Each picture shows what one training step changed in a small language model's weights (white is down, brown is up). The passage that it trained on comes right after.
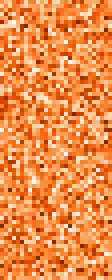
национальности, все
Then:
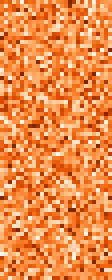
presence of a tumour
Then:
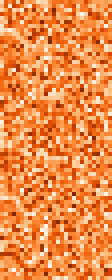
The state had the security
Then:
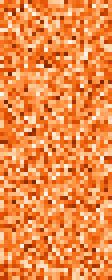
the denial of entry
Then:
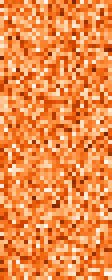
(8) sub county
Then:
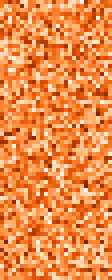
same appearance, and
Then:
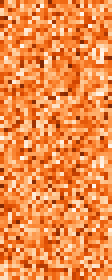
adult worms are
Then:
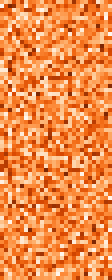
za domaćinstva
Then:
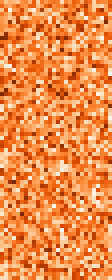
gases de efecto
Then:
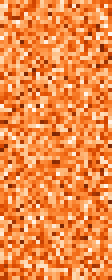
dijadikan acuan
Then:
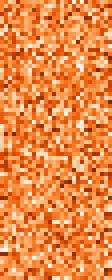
with SCA by age
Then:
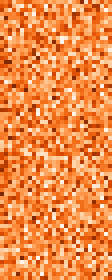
Фруассар ;
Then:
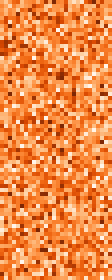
модель материала
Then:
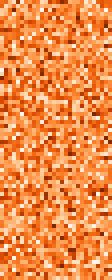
users to make an optimal decision
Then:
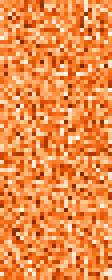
juvenile homes,
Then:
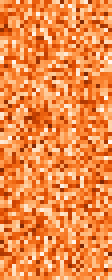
very important to educate such
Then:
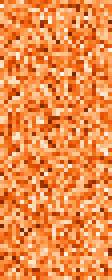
is conducive.
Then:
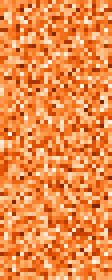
positive and statistically significant association
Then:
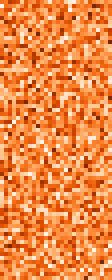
for Control Group and
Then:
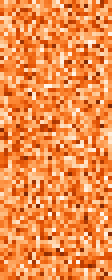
jarayonida tadbiiq
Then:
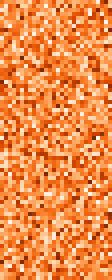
tops identified using local
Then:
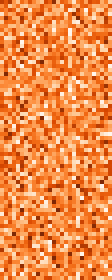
work. Her dedication
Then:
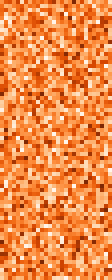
acceptable values given in the
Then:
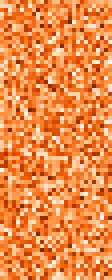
Vitrimer composites
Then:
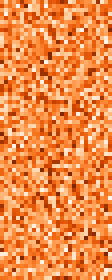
is diluted in 1
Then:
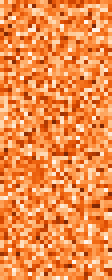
Hence, the use of
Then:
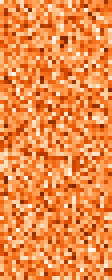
on Zenodo under
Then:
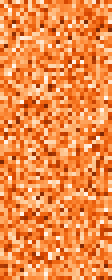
researcher to conclude
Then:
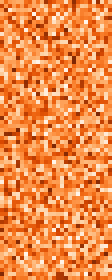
predictability, and
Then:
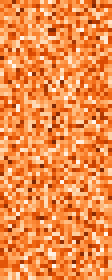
service, staff involvement
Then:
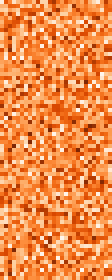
inner core was formulated
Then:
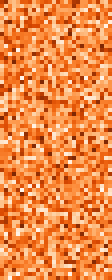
students and the continuous recognition
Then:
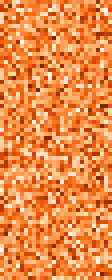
oxidant demand.
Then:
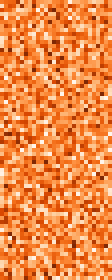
Administration and Control
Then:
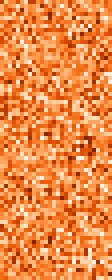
qilishda yordam berishning
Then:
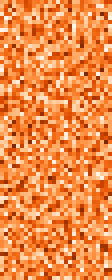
least on military.
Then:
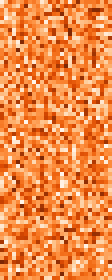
gold prices. This
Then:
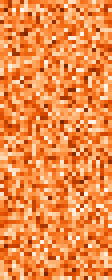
Solvent: (1)
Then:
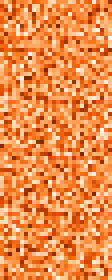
the H₂ content and the
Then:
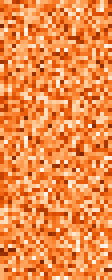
supported by essential activities
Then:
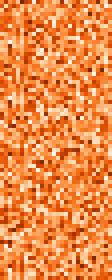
Research and the João
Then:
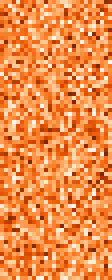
capacitación a distancia
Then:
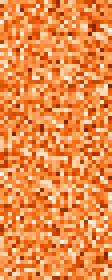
were recruited. This
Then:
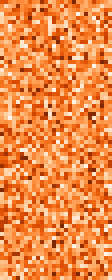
экон. наук,
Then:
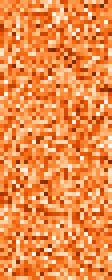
e espaço vem
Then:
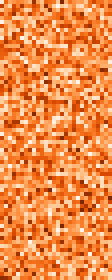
o'tkazish ham
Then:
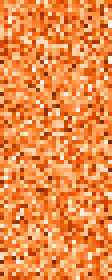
values is illustrated in
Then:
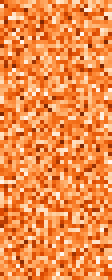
renforcer sa
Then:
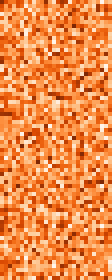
carried out the WGM
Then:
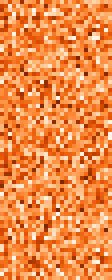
clinical examination aimed at
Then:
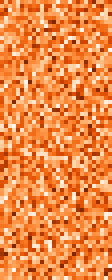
reflected wave.
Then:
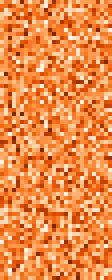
injected phase voltages
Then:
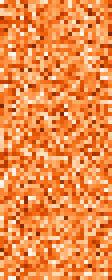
partnership frameworks expand
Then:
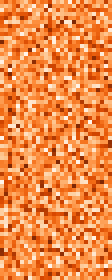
into account sociodemographic
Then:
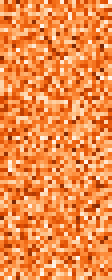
more practical and realistic approach
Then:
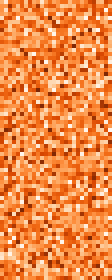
have shown voltammetric
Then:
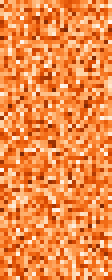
leggen. Overigens
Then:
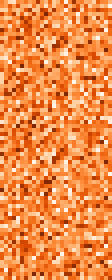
того, что мы
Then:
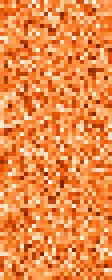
Description according to the
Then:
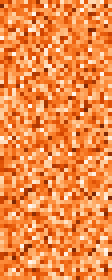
the high number is the fact
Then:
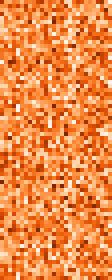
methods, classroom, students,
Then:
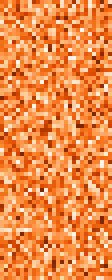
информационно –
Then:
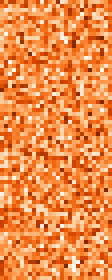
$3d$ states have
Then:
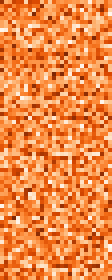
analysis report, the authors first
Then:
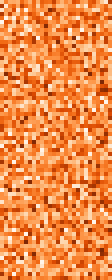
complicated procedure than
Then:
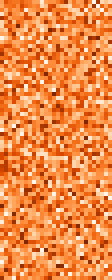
memory performance is at the
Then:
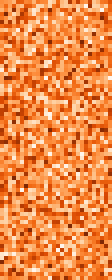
and then working on their
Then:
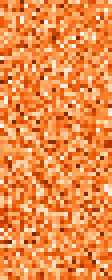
davlat iqtisodiyot universiteti
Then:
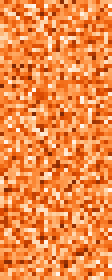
and Ne burning.
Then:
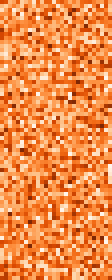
B MAXIMUM
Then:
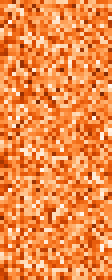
поточної діяльності не
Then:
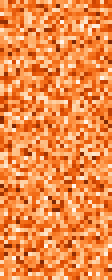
scale and scope in various
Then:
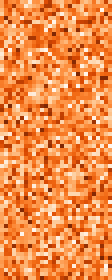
la anchura de la
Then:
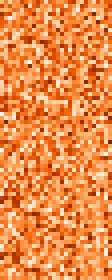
since they are to teach
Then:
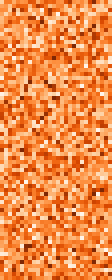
presentation to the extent
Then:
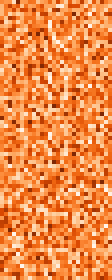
Andoh A. Gut
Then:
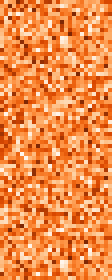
bilan izohlanadi:
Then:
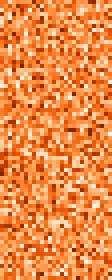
crystallized the complex,
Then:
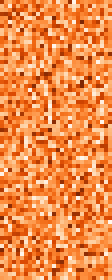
направленные на
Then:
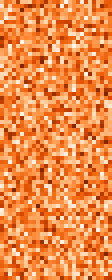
batches. This new
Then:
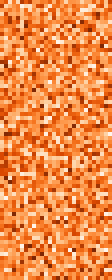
and information support for the learning
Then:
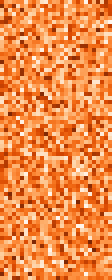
Additionally, demonstrating statistical relationship
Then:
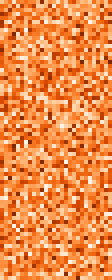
supplying about 181
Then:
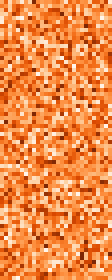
o'tish milliy strategiyasi
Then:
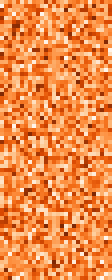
the combat readiness of
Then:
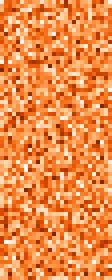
Hypothetical or
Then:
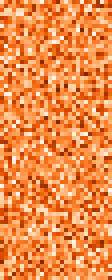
limitations in managing the
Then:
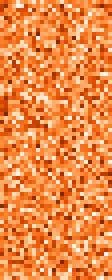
једна на другу
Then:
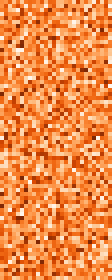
to be used as a building
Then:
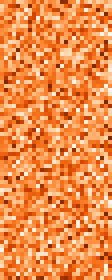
práctica de la
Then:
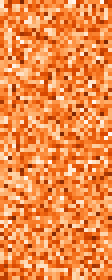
2011 Population Subgroup
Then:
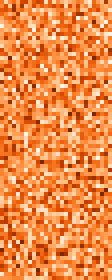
colaterais e riscos
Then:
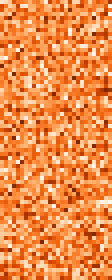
revizuirii își
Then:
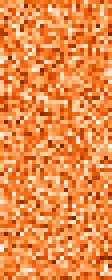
historias de la
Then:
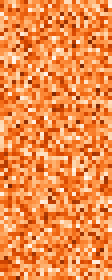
ressaltar que
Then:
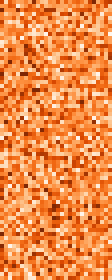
la libertà di
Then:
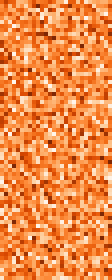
appreciable amount of
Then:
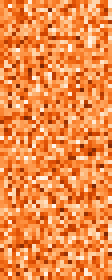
World. An Unlikely
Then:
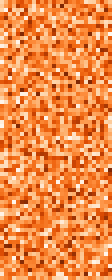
velocity and
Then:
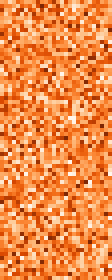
which may be considered as potential
